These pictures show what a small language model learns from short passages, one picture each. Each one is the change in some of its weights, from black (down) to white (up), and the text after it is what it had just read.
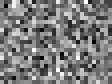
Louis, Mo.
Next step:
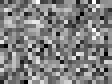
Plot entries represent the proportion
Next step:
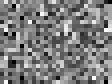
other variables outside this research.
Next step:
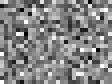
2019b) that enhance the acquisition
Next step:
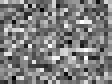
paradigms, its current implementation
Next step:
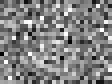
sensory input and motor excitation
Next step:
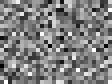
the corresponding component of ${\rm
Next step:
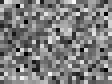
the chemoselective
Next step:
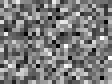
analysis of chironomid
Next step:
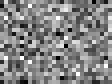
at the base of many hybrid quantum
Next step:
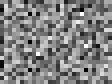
learning strategies, as indicated by
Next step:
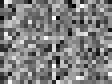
matrix is built programmatically using
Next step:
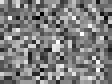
is transversally pumped
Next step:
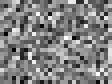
of building a living lab, the
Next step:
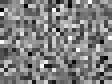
nuclei properties -- could stabilize
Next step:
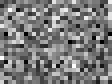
of the located grid. Based on
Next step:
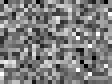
layer at 1.2 stellar
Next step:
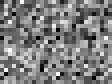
UPFs associated with the two
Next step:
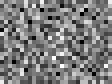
shaft fracture usually results
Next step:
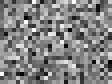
This correlates the displacement of
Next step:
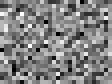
either end of the board are
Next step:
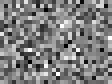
good binding affinities to the
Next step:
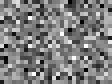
lake, the seasonal
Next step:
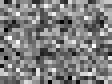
\end{equation} and is
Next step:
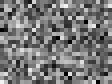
Marquardt}, title =
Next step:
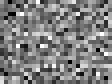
the satisfaction or frustration
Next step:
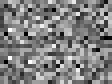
the ranges of 5.25 -
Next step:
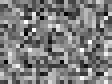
provision (fig.2)
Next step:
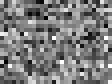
procedure. Track reconstruction efficiency,
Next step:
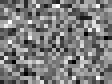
cause permanent damage
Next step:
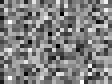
quality public services as well as in
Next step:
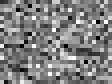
to the atoms. We discuss below
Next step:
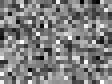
written several lines of codes,
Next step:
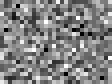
value of $\textbf{d}$
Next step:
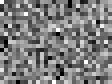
suggesting that there are also other
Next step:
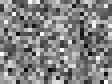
PSNR $\uparrow$ &
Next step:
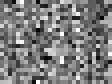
also done the same. The
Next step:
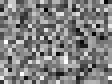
it can encrypt data generate
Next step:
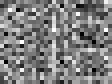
of the manuscript.
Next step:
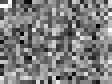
extended free aperture, which
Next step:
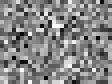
a data set of three classes and
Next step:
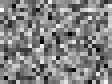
all zeroes except in the highest
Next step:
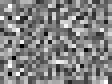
technology has been at the core of
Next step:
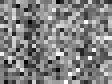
atomic nucleus in its ground state.
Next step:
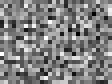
that inspires the current
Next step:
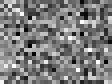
triangle. Such precision measurements thus
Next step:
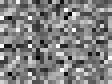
network of the node, the large
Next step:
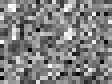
TH data at the fundamental
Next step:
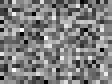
owing to its empirical nature and
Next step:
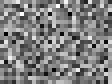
the time it was committed.
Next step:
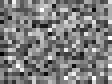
with controlling capability equipment.
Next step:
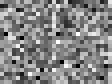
of the Sun have had their
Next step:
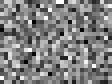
undergo absorption, they accumulate
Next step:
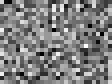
will calculate the energy stored in the
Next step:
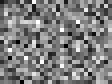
efficacy of our efforts by
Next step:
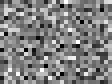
as the actual and predicted classes.
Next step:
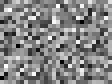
is the age of the host SNR
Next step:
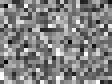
The strain thus produced (~1
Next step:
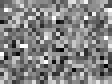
using LDA is larger than that
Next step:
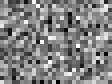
expect that the potential term should play
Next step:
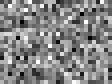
successive inter-dependent
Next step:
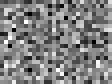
methods. The field of statistics has
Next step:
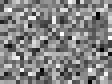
is the equation of motion for the
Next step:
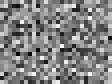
on the {\it whole}
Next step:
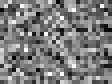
consider [14]. First,
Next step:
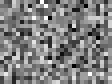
tows occupy a relatively
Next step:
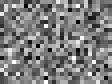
study suggests that plant sterols
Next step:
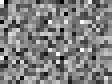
visual and logical representation of all
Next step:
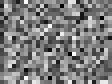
Toxicology, Dr.
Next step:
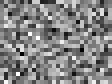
The third experiment evaluates four
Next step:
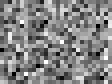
a request and is represented as
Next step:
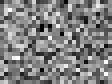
as the MIMO and massive
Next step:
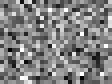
of evolved massive star) consists
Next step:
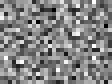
the phytocoenoses
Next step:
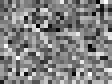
The above-mentioned conventional void
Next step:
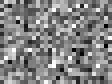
literature surrounding spending powers
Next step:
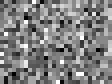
This is smaller than that measured in
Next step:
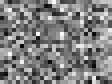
disagrees with that in
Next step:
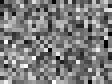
our current framework faces constraints related
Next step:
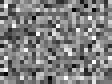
to address various recommendation unlearning scenarios
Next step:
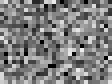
part of the SDSS-IV
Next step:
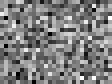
suppressed regions. Finally, in
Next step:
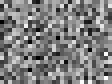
sciences, is able to
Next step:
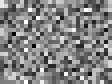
the Westerners place considerably
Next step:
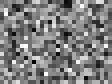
some recent research has argued that
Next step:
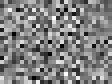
are used or the time duration during
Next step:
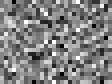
After a fixed time interval,
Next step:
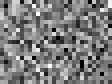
B (pilot)
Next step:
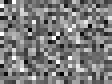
mentioned image pixel value. The result
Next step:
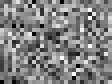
in a vicinity of their
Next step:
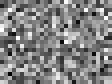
of these states (more details
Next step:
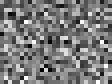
SaaS) Work package
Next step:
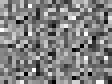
has been further challenged by factors
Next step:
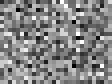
to their ability to exhibit multiple
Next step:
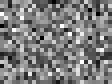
\frac{\partial n_{\alpha
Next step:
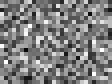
$$ \caption {A state
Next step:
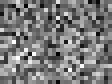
vue structuraliste,
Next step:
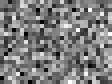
were soaked with the cultural
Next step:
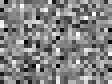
moment vector τ are given by
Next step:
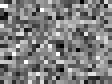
meeting cache constraint in reducing
